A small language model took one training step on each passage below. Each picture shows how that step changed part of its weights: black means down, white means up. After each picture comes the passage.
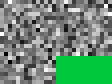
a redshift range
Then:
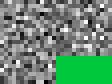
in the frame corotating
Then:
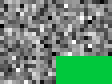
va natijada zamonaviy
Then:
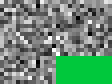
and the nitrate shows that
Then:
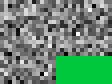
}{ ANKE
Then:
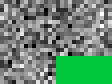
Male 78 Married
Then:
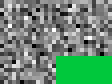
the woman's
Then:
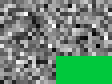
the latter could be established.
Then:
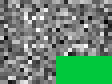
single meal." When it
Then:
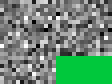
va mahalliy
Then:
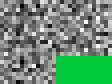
of the $\gamma$ and
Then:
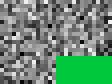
the SHG measurements near
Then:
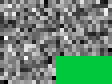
distinct streamer dynamics compared to
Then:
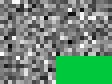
such as grammar or
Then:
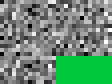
occurring in the adult
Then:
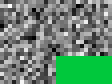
bounded, and hence
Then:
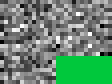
condition, etc, we
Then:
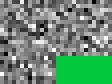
bugungi kunda
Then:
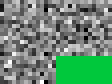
definitions, the following proposition
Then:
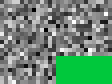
by structural price effects rather than
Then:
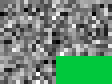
classes with the class in
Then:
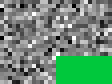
[6] analysis of
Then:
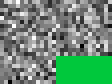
a very telling example.
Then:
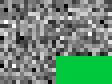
Given the small number of
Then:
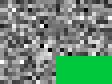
Third, mobile
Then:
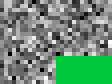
a total of 20 different
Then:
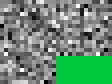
CDM. Next,
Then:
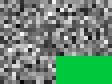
half of the value at the
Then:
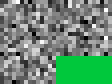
describes local properties of the
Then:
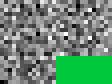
of the intensity of the
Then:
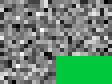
X}-M$ relation,
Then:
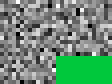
the municipality
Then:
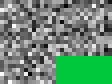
In mechanical engineering,
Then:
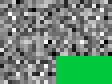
\begin{abstract} In
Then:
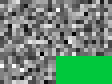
Modernity*, 14,
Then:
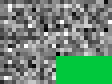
simulações realizadas durante
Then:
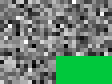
iboralar aniq
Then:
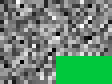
generaron tensiones
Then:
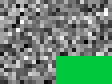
plus the spin-orbit
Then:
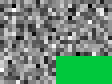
the measurements are recorded in special
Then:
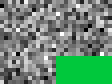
repulsion energy as well
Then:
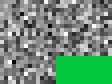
BS not adopting
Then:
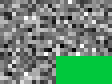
then refined by evaluating
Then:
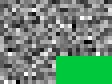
sobre o tema é
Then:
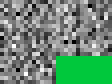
weather that will influence the
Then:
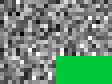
en termes de taux
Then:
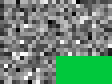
higher energies, indirect methods
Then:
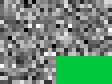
na destruição,
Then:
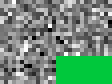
shakllanishining simulyatsiya
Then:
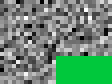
parameters like methyl
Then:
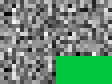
the decision with the highest true
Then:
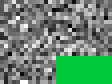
around its axis SN
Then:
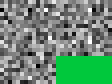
in the Big Band
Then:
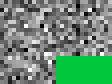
of art there is a
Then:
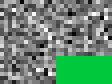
lecturers' performance
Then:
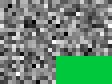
the film. A
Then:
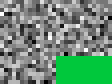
in all the treated
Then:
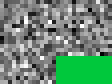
lato, colpa
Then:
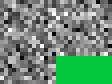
Un salarié a
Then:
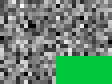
ułożył i
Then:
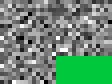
core component, contributing to
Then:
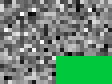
The ratios of the
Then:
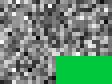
been determined in three bins
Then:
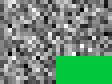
a key development to support
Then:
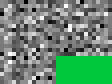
algorithm is adaptive, if
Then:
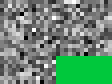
competing financial interests or
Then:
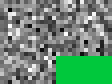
began working as a
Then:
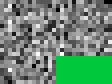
CMS experiment have been shown
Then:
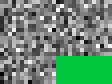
- Indexing throughput:
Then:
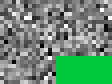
Degree College
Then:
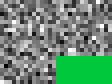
in J-magnitude
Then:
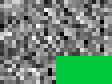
carieră prin
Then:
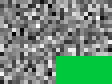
These changes all relate to
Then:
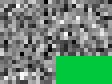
known as Burgers
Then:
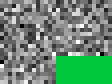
the surface tension,
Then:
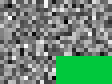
\Pgamma would test the
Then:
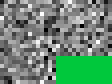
key material has been properly
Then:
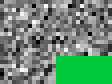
later on projected onto
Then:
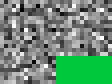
internal to society); the ability
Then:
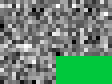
structure formed at the
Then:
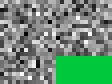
and systematically study the
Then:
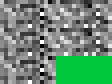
. . . . matching
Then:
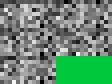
чтении её
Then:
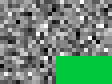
mass of i-th
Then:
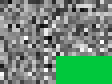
в вопросах
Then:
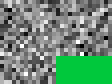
traditional military limitations and
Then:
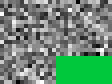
lecturers and
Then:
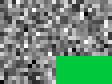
aittir. On
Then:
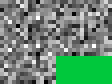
gives the correct energy scale for
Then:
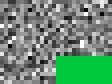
encontramos obras
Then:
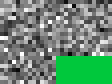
бўлиб, у
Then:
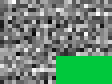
mechanism is strongly operative,
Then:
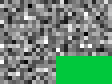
taille du marché
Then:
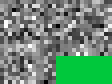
value. **Table II**
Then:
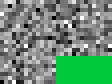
correlations can exist in the
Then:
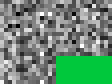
implies that the particle flux will
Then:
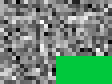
between VFS and
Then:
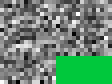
preference for Cr.
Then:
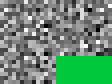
requires the inclusion of
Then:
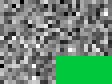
5 frames with
